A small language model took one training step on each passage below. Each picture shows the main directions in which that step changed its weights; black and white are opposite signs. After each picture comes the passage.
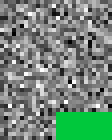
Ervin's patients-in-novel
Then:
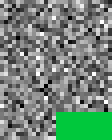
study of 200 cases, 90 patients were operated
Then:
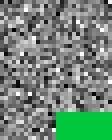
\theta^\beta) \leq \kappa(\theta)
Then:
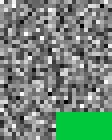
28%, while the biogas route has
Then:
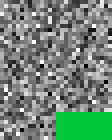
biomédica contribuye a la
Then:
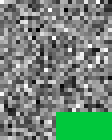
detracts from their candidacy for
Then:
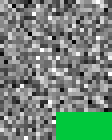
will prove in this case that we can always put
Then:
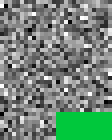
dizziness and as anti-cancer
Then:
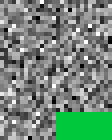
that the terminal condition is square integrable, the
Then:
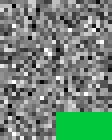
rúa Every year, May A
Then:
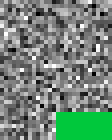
in the context of rural communities in
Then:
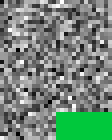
формируются мнения и до какой
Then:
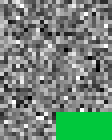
writing $m $ for $ m_0$, we
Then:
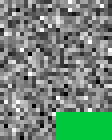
the rescale of the graph of the restriction of
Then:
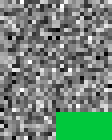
local affine invariants of a sail are sufficient
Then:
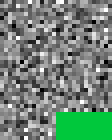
terceiro ano do ensino
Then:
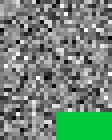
to man and his animals, the proximate
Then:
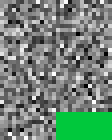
the method we used to construct the required
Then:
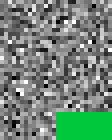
зрідка підмерзають,
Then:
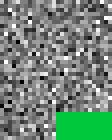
known from Newtonian mechanics, and so
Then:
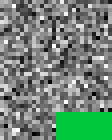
methods which can be employed for the preparation of
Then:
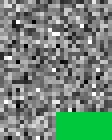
prove Theorem 1. \\\\ \textit{Topological
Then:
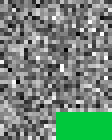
we review we obtain: {\bf Theorem.}{\it The
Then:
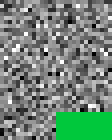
assumptions 11 September 2023 Virtual
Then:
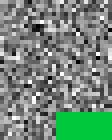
exhaustif des risques de
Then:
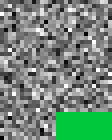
of demonetization. Our Indian
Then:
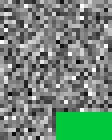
6.6 gm 4. Castor Oil
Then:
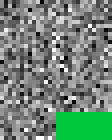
y las decisiones de inversión
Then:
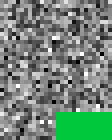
шкаф. Книга «Как
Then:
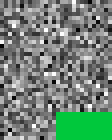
Let $\sett$ be the set of directed
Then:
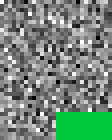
questions coming to them with their curiosity.
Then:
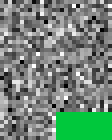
Peetre, \emph{Sur une
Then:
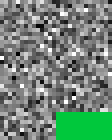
ҳужжатларига асосан
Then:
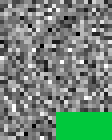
CONSENT Patient consent was obtained
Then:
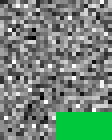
graph when azimuth is 90° and
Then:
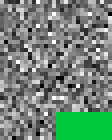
and rewrites history to explore
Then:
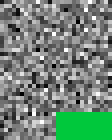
is released, the elastic ligaments
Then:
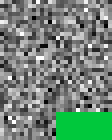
method which was pioneered by Stein
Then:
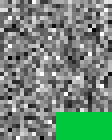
to online mode for several reasons such as
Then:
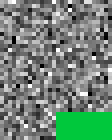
больных — стадия С
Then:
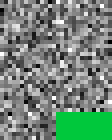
the absence of competition is given by
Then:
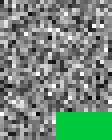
Retention of existing uses - +1
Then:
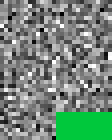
minimizes the other interactions within the whole development
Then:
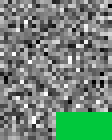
each point $a$ is given by this identity:
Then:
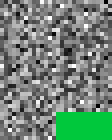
The action of $\gamma$ on $Z=\C
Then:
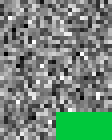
influence their decision making process which has given way for
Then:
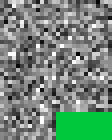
many fields, but it does not mean we can
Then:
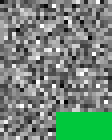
then $P^*$ satisfies Doeblin's
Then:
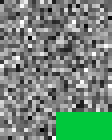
evidence supporting its effectiveness in improving
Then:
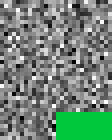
type of Organisation, with the following qualities
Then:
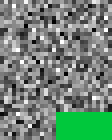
maintaining and managing businesses in a most
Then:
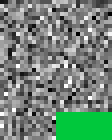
outdated curricula explains why students
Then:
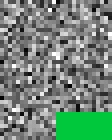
importance of service utilization in influencing user
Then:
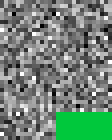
The HOOI iteration has linear convergence;
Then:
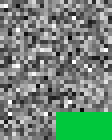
ega bo‘lgan katta
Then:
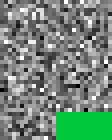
25% (v/v) dioxane
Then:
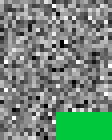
Caparica, Portugal;
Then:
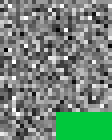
şekilde analiz etmeyi
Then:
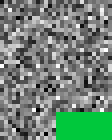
norm $1$. \paragraph{Lemma
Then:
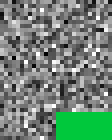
the overall cache hits for different
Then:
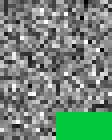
to 02 urban neighbourhoods,
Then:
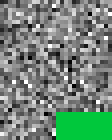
Polygon PAN collection of
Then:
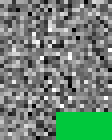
of appropriate features, evaluation of model
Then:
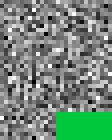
ongsiz, uyqu va
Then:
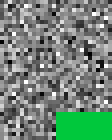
islom tarixidan oltin
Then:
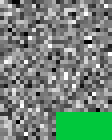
și să se dezvolte sub toate
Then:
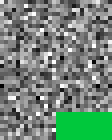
талон-торож қилиш
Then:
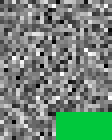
to prevent pulpal damage.
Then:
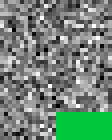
the objects I and O are both $\{*\}$,
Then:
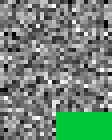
Tool in the Professional Training
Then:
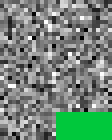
o'quvchining ijodiy
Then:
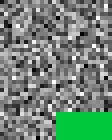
harmonic flows of FNLH in an
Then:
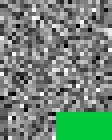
integral domains and spectral spaces,
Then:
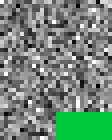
causing unconsciousness e.g.
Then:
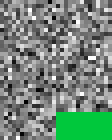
detalhada e na análise dos
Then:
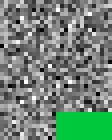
a detailed review of the GP model for continuous
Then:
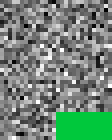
of services meanwhile increases the speed and
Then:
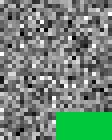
we have a Zifferblatt situation.
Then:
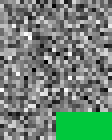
is run, its grid-level physical
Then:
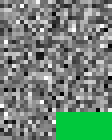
que tiene los cubos de fruta
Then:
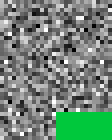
found to be 3.24 min and 7.11 min
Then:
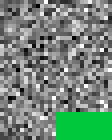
базах PubMed NCBI
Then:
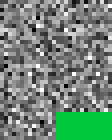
nomlari (oykonimlar),
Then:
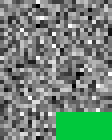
has so many various components and it depends on the time
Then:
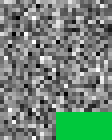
the land cover maps obtained from the
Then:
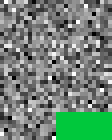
torsion-free but all its proper minors
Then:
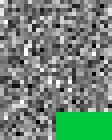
the overall fit of the 2PL model using
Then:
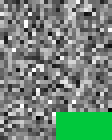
aims to determine auditory
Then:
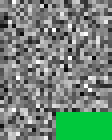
di Perairan Tanjung
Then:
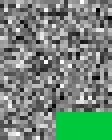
de stichting Eusebius
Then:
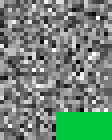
of the said work, as long as the basic
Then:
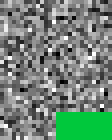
Nehru University – India - Prof.
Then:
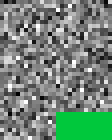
were subsequently monitored for a minimum
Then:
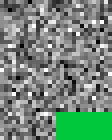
disposition exceptionnelle des angles et des
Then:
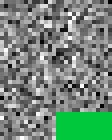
minerals expressed in mg g⁻¹
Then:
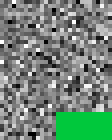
parental role modelling played a major
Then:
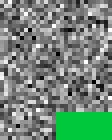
can be divided into those that can be changed
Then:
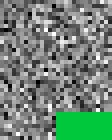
file was pre-processed and stored
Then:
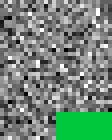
matrix, and $I_n$ is the
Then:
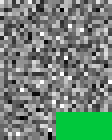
children. Equipment and research methods The method
